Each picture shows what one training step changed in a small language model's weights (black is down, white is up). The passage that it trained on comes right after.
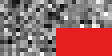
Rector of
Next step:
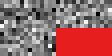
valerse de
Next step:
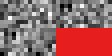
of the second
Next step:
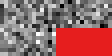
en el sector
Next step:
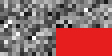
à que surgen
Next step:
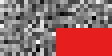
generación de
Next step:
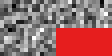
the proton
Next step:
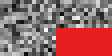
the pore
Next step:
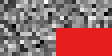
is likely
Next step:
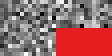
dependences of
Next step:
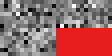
found no
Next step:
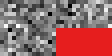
limitations and potential
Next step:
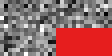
II). I
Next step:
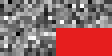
cada uno
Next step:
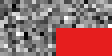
at the shock
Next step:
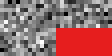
Rio de
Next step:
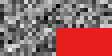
fase de
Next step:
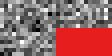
plotted in
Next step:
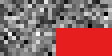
situation is
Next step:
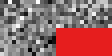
apoyado por
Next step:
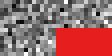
the results of a
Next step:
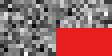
matter density
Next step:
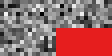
reliability of
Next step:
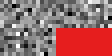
distances to
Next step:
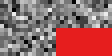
all samples
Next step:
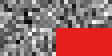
identified the
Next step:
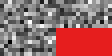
observed by
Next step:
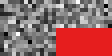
de grande
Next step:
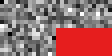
Мина –
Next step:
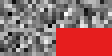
al. What
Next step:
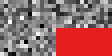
de a emite
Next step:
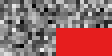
diversos que
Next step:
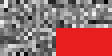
refers to the
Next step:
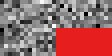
then fit
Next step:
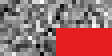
factor of
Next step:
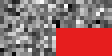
network functions
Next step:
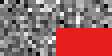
The error
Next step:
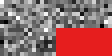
far, we
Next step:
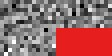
the I/V
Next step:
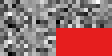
We can also
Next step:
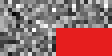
extração de
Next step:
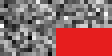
of Fourier
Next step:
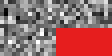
rate, all
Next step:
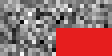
stadion și
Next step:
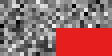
davlat va
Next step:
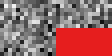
en ligne
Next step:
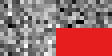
we have used
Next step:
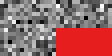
v}$ between the
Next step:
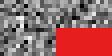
und H5P
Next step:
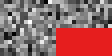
a particle
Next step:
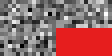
of inference
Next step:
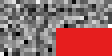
our main
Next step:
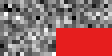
master equation
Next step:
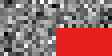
como consequência
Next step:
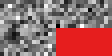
states. { The
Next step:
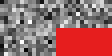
va qush
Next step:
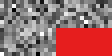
- faoliyat
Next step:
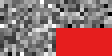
work, we
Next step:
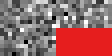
only one particle
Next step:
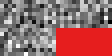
units of
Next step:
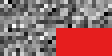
In plan
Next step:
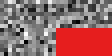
the main
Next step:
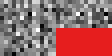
quite small
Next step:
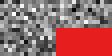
namlik va
